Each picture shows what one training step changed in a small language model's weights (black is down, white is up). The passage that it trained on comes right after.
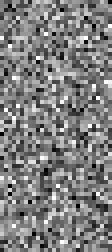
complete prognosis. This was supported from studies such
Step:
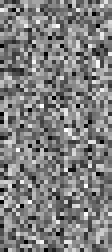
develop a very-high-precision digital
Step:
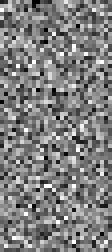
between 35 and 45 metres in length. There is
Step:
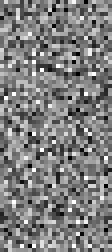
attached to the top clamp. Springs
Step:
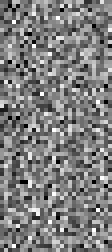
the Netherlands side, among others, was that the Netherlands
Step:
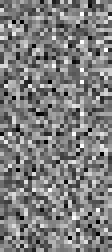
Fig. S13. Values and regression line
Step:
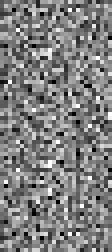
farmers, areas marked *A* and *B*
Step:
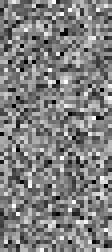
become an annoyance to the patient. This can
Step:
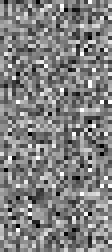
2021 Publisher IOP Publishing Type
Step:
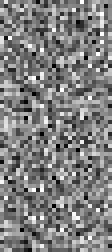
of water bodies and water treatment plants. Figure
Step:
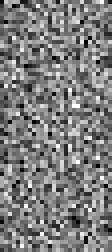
the specific needs, and provides the optimal amount of its
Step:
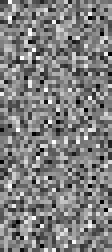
freedom through social networks. Methodology Expanding access to
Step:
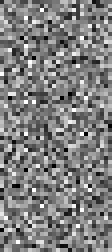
fracture mechanics parameters combined with a stochastic
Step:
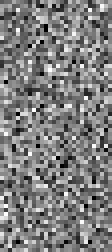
Selections of Fuzzy C-Means
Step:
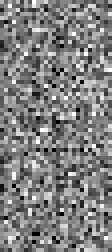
to reach the goals related to the business mission.
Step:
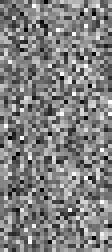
the VOCs released into the indoor
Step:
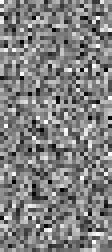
Mexico. It serves as a wetland
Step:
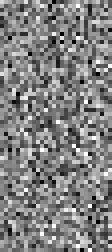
Also it should be noted that if the ABAP
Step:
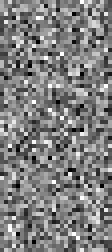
intracellular proteins limiting the targeting of
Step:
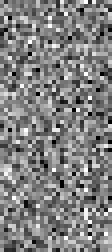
significant mental stress on a daily basis, as indicated by
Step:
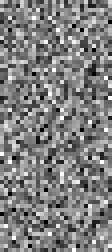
Pulse-Medika LLC,
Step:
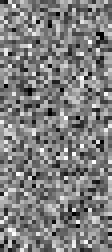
unilateral middle cerebral artery
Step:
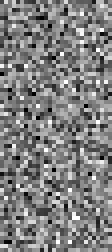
magnetic mineral concentration and grain sizes
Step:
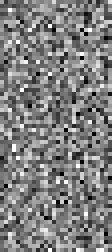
with the aim to answer several main questions: 1)
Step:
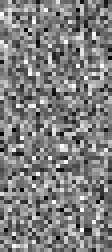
it provides limited consideration for other stakeholders. At the same
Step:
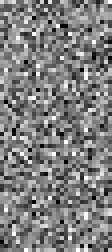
The object of the game is to score by
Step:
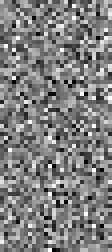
with same relative intensities) could suggest that their
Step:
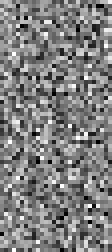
activities necessary to advance progress. Begin to develop your
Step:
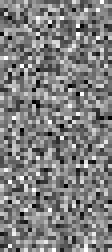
groups is perfect to embrace metal
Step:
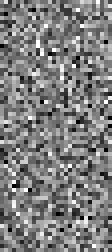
used along with reconstructive surgeries to
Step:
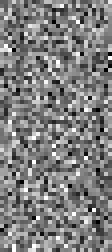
culture promotes productivity, engagement, and improves employee's
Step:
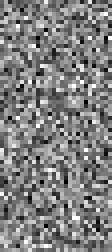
natives health and properties are affected. So,
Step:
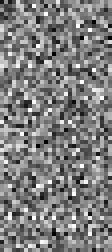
Serra da Estrela region.
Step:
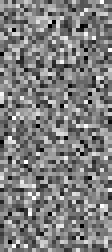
endeavours. In addition, the session will
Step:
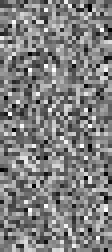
multipliers for the inequality constraints and $\mu
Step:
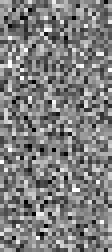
the religious coping, hopelessness and
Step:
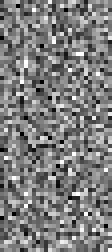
increment. A correlation to predict lift coefficient slope
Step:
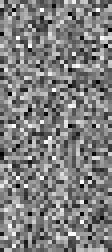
AB includes behaviors that harm the target, then
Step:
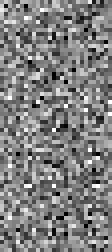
Bowden, G. Brass, J.
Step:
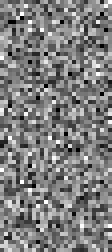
on fleet ownership (in percentage)
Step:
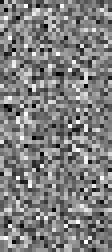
refusal to make payment immediately grants A the
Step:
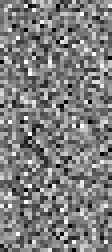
In the field of industry, the feature of extended surface
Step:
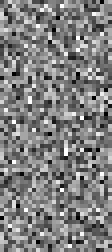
quality profile for the parent component. This process is repeated
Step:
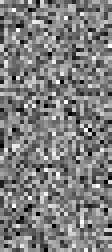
environmental factors such as soil type, temperature, or electric
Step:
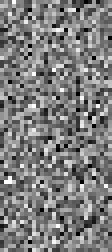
of oncogenic signaling pathways. The identification of
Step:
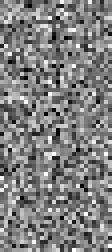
feel that my reading skill increase 3.24 In
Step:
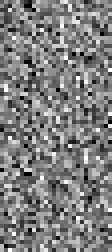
by using mirrors, cooling, and
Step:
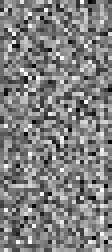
then decreases gradually with the increase in the concentration
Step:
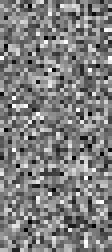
by many farmers for rabbits to get used
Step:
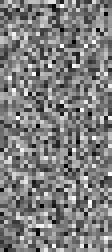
Radix 2^2 FFT core. 6.
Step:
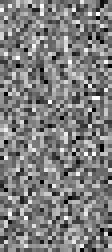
should integrate synchronous, asynchronous
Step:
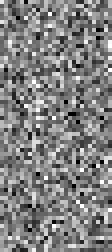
institutions, including psychosocial mechanisms and formative
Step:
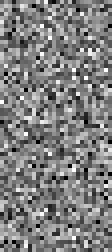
disappeared. "The People's War developed
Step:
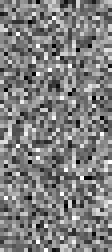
et al, Lash and Parker, van
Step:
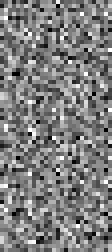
measures the reactions of consumers toward the sensory attributes of
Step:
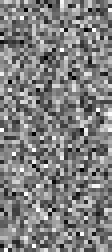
COVID (largely procurement,
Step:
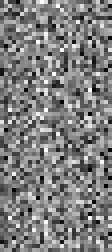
in Coimbatore, India, in December
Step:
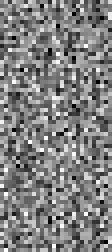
compositional diversity and the reaction scope of these
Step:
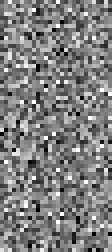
fear no more”. Here are some additional examples:
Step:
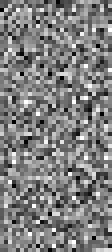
time. Over 45% of youth studied who had a
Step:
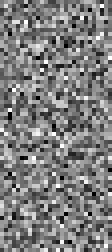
In addition, economic growth was driving Granger's
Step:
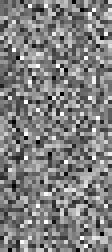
= Positive attitude toward environment - EE3
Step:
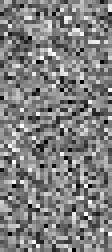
neutrino emission are more significant than the heating
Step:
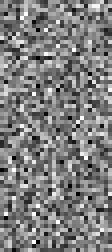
% of Vote TS4 Erosion 6
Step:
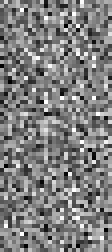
and obtained were shown in Figures 5 and 6 for
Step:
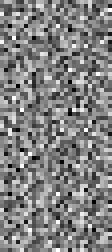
IN A CHANGING INTERNATIONAL
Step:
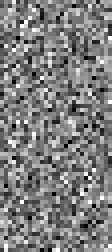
may consist of different factors: job insecurity
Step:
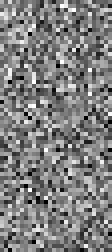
in biodiversity innovations being replicated in other places.
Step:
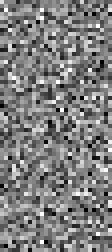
seems to provide new insights about the patient's
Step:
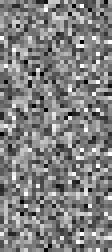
makes it difficult for the organisations to plan for future as
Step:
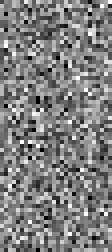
typically operate with stronger fiscal and administrative capacity
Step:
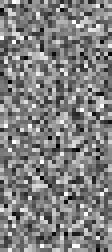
treatment and management of many diseases (Boadu &
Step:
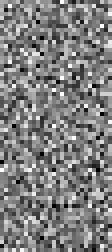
and administration of the respective schools. The original policy document
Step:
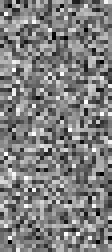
research program in Strasbourg. ARPHA
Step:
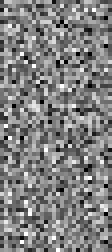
in the empirical composition of the product of Beard
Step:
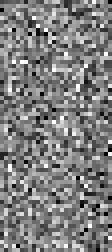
differentiation of the turbulence model, relying
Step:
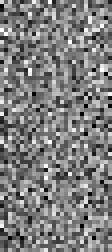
for the setup MODEL+TASK, the
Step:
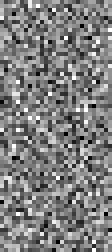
deviation conform to the aforementioned criteria and
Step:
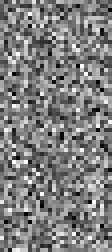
dependent on the specific preparation protocol and methodology used; it
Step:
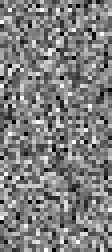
2011 an *E. coli* outbreak
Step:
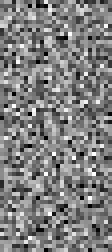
and as a sustainable alternative to toxic reactants
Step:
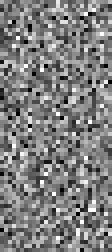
How important is God in your life % of respondents
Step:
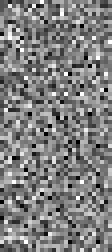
6 hr with a rate of temperature increase of 5
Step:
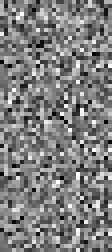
left after the cream is removed is called
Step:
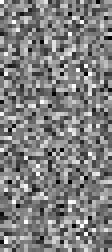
as they constantly exposed to the environment.
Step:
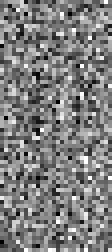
groups. The real situations related to linear functions are quite
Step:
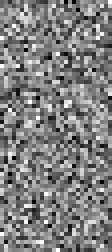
founds a significant difference in NSS girls empowerment
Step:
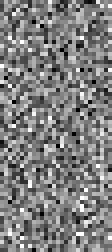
similar over the observed period. After 24 h of
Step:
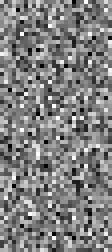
Aruco ROS. Available online:
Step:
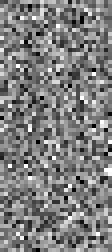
checking the box says any children,
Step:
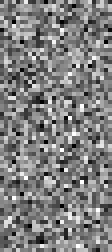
and materials The datasets during and/or analysed during the
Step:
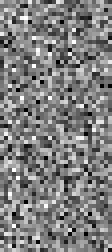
Unit (M X M) Height of Building
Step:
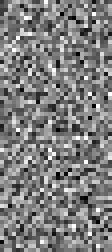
of the faults are line to ground faults.
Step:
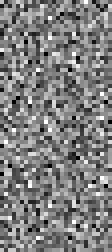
the 268 entries in the irrigated
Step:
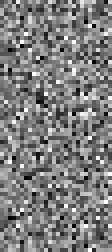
2.85%, respectively. The ripple values
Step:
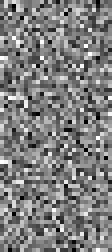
our tertiary care centre over period of 1 year
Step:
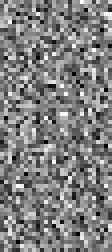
58% acceptance rate. The beneficiaries of
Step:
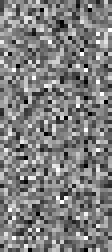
with Candidate Programs According to the description of
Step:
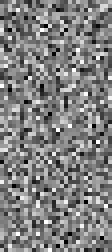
preliminary V-EBM (Grey Pro
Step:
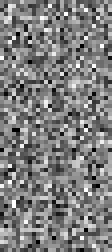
negative thing to mention is: 3.
